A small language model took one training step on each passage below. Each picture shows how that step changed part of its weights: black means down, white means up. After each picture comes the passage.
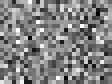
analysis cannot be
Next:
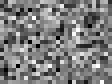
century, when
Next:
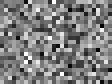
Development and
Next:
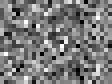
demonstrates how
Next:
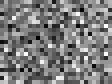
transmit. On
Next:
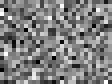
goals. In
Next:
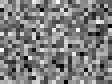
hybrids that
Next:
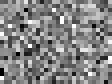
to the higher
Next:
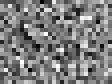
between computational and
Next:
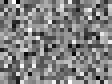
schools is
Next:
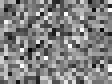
exposure to
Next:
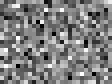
one for each
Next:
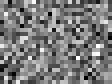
by opaque
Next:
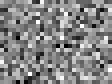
to be hard and
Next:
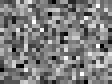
10. Thigh
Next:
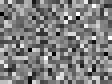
not exceed the
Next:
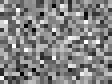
one of the most
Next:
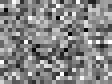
and other key information
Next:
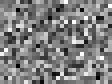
detection and correction
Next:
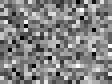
with our independent atom
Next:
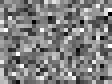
organizing inclusive
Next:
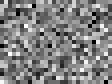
the stochastic
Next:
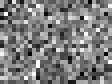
the numerical model
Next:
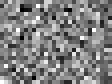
our research findings show
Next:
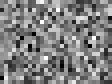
converter also
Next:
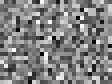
not be done.
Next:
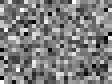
projected supply
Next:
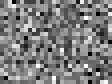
companies in banking
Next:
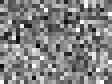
of climate data now
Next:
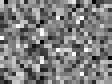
attractions in
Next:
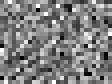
lists the public
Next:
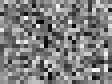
purchasing function
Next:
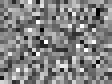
may be managed
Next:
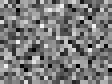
requests on
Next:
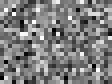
tools in nuclear
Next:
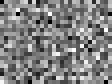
the English language in
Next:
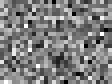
heat sink
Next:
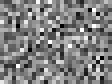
children were exposed
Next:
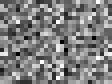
AI and
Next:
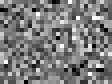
as taste,
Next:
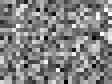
development plan)
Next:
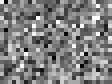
to chromate
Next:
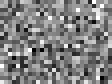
As mentioned
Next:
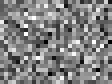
= 1 million
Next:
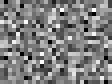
composite plate
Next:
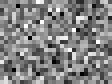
side must also be
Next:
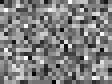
practical value for
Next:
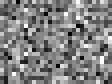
initially intending
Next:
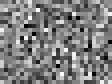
as he is,
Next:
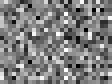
inclusive education
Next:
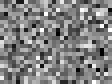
until they were
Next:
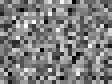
supports I consider
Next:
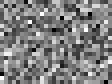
slits, the
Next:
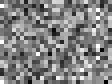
the starch compound
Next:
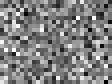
the ECG
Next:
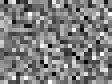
copper support has
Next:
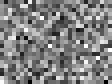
the difference).
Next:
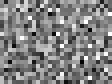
with regard to
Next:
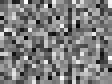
active in the learning
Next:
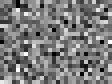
paper. II.
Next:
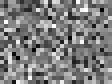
strategy and policy making
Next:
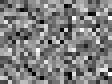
job satisfaction across
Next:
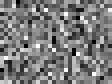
probing technique is
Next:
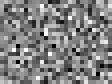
the health domain has
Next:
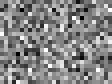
for women to take
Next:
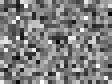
1 Simulation
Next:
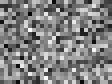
it helps to
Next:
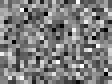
as a communication material
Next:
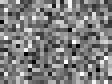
packet is
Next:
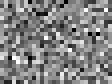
which suggest a
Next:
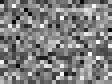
and different customers
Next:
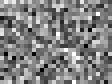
disabilities such as
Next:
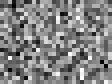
Nigeria Email:
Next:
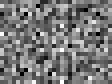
that is, from
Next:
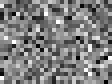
based on the
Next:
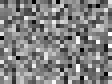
ecosystem that
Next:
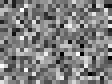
M HCL
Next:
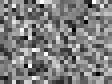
clearance provides a
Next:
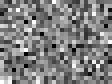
clinical presentation is
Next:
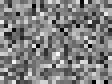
coordination with both
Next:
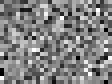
regarding the use of
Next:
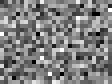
that the residue
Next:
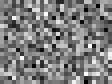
They are treated as
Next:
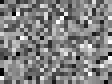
related to the
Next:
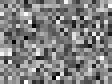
clinical evaluation and
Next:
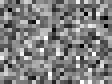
code! Our
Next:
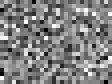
for the determination
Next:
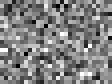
waste and one
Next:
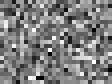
³ Department
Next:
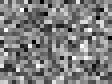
context of a generally
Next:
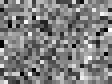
of the material are
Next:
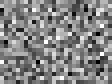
that they can now
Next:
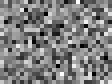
as a side to
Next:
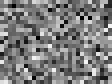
article Statistical
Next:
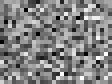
and risk.
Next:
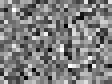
in formation of
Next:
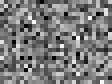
nut, wood
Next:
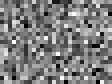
t dt
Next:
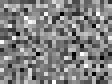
young learners'
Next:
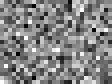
our *ex
